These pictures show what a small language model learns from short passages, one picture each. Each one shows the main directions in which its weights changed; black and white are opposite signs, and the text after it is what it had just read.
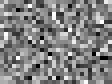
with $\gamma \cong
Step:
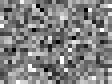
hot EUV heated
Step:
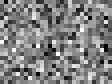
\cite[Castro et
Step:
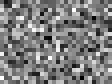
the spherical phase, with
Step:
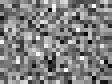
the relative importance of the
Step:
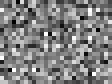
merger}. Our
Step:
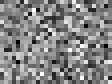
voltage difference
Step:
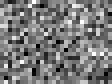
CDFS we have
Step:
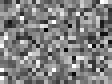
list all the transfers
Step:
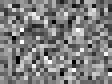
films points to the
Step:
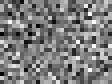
1 near here ---}
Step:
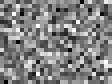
Universe. The primary
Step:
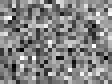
have been imposed. In this
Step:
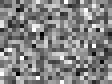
dark photons increased
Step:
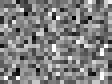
{\emph {\bibinfo {title}
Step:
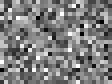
the nonequilibrium
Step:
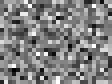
as \Tm\ and
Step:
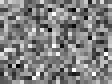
enhancing the
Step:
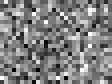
unimodal spectrum is
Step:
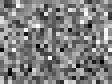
distribution in the range $a<
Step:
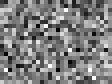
course. The time of
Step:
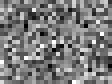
covariance of action,
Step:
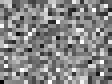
and was well known all over
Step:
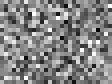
valence quark distributions in
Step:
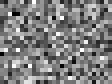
\end{figure} In
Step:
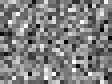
and BSCCO
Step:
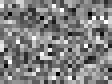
-** Another important
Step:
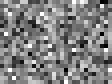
of the Minkowski
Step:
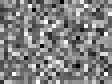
value $B_n$ of
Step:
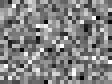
Again up to a constant
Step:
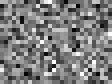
the small attenuation
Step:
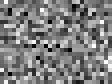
panel shows the same distribution,
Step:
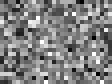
and of $j_c$
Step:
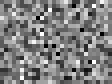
the perturbative expansion one
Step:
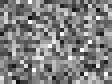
form of pictures,
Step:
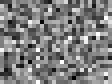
a closed-loop
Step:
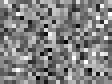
call the arcs of
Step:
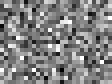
integration constants
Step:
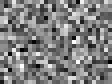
are at zero temperature. This is
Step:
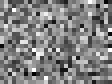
on the QFI yield
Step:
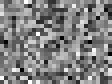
operator of one set of
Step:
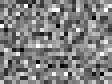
We also illustrate
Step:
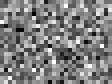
the two leptons are
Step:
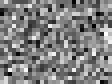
regions of the design
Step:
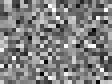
the remainder of the
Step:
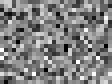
additional decay due to
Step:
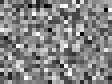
comprise between 73\%
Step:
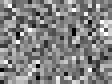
be applied to the
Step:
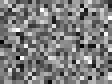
galaxy) allows us to
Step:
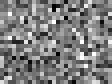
A clear spectral evolution was
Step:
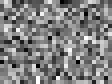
at wavelengths between
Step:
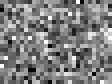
detailed analysis of the
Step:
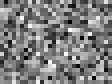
loss of generality
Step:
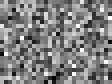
L-shaped system}
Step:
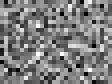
$w_0$ represents
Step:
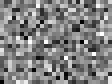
under modular transformations,
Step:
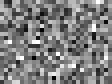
this paper, while we used
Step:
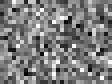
is shown in Appendix
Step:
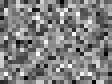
classical quantum variational quantum
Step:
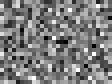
the soft three-loop
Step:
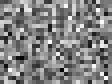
charged leptons and
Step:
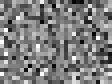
by evidence that the
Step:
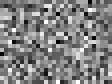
maximal applied
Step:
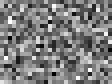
3.** Let the number
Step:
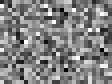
in their derivation led us
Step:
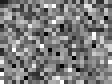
future drivers,
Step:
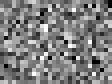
results with the pion and
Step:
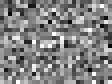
The KHI onset
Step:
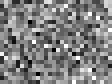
of internal coordinates,
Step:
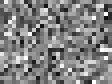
these requires knowledge of
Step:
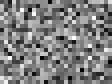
model with two Fermi
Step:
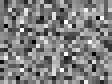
are spreaders. The process
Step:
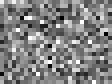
cooler layers above the
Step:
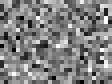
the presence of multiple
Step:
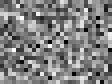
six faces of an
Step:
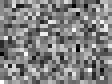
from a perturbative RG analysis
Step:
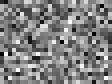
noise. Therefore, the system
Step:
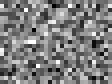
for increase in bandwidth and
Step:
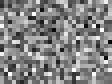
a result, the adatom
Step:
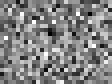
Due to using the quantum
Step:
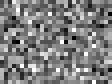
("right"). The
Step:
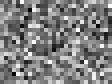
hard X-ray component
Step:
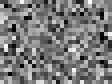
and cold-start
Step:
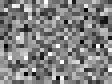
any crushing type
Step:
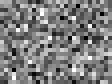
differently, our goal is
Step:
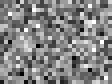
z_0)$. This variable
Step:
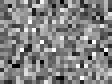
are 105\,m from the
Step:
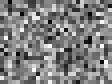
The average emission energy of
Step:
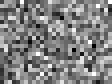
$D2$ branes
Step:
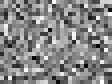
Besides the {\it
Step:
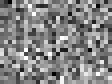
\ee which together
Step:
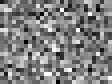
remaining prompts,
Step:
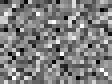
block output. %
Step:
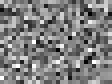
framework to handle
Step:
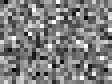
1 }: A structure whose
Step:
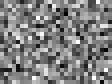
spacetimes may be obtained from the
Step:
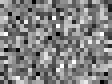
\end{equation} We consider
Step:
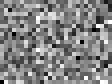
with the nontrivial,
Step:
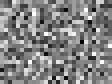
particle due to nearby
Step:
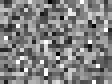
and to provide a
